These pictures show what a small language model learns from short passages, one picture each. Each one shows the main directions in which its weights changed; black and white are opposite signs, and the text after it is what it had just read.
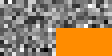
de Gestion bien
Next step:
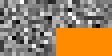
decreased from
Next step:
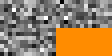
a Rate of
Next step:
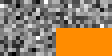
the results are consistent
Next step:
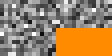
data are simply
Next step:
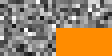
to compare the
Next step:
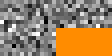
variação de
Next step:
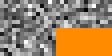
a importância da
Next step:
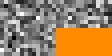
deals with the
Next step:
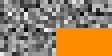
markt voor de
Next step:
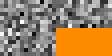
az állam
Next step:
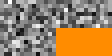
were restarted
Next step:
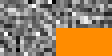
Implementación del
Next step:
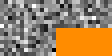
small perturbation to the
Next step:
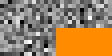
terms, we have
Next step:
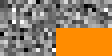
ta bolalar
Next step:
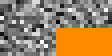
intricate interesting
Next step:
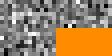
have this behavior,
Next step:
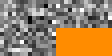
detection and entity
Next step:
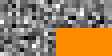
The absence of detailed
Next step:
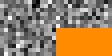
as a function of
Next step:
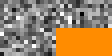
constructs predict
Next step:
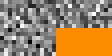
phase diagram of this
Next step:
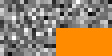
molecular spectroscopy allows
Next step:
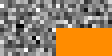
usually leads to
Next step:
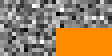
passa de um
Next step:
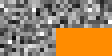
between practice and
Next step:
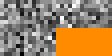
negligible dependence
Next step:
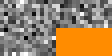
liquid metal through the
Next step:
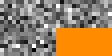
the above two
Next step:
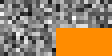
the case of thermal
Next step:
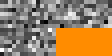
do CGMA
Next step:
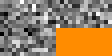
o autismo
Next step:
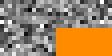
PAN, a
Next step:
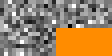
model and human
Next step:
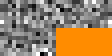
The purpose of
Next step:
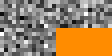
the last point of
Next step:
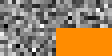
en ejecución
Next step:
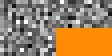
However, by
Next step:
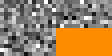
do Sertão
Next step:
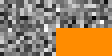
the bulk system,
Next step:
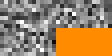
Las EMM
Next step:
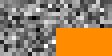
the same order as
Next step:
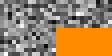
and at high energies
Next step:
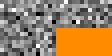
fanlari doktori, professor
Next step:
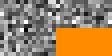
matches the shape
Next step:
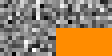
olgan holda
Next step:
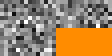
25\% setting represents
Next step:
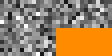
other hand, the
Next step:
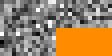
Lagrangian are
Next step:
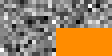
learning activities and
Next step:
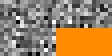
cross section of
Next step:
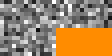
mass matrices is
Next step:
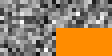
and Applied
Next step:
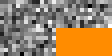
are embedded
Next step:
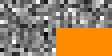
Markov decision
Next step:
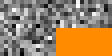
exclusion plots
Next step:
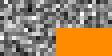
a Hamiltonian of the
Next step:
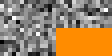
existe uma
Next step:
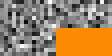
When students
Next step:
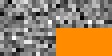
appearance of the
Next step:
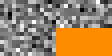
at energies below the
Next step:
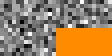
model, the
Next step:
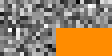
the parameters of all
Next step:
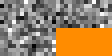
the angular velocity and
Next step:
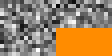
RNA interaction with
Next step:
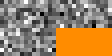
que o estudo
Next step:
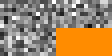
\cdots \ee
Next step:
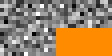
g \cdot t
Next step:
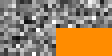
System zu einer
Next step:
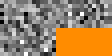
We present a proof
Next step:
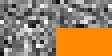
foi tirado
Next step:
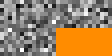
of Technology,
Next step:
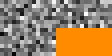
this field is to
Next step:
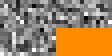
mean Gaussian divergence
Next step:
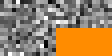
an alumina
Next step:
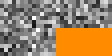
the ion. If
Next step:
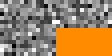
& Society*,
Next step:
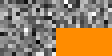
emitters to
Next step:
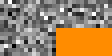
: State
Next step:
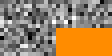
the Bloch
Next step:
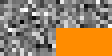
de puntos
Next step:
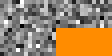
Assinado o
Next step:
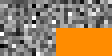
концепция и
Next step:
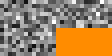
problem encoding.
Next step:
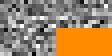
da clientela
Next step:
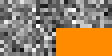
Objetivos de
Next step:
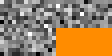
the SED,
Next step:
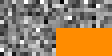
shows a distinct
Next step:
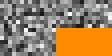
also plot the
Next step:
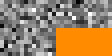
specific physical experiment for
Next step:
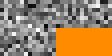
the the object
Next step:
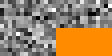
confirm that the
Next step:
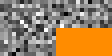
robots die
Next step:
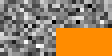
quem* –
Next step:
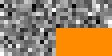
position $r$.
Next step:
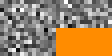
effect of lath
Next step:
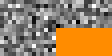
interno como
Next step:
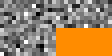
of children
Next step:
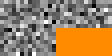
of social life.
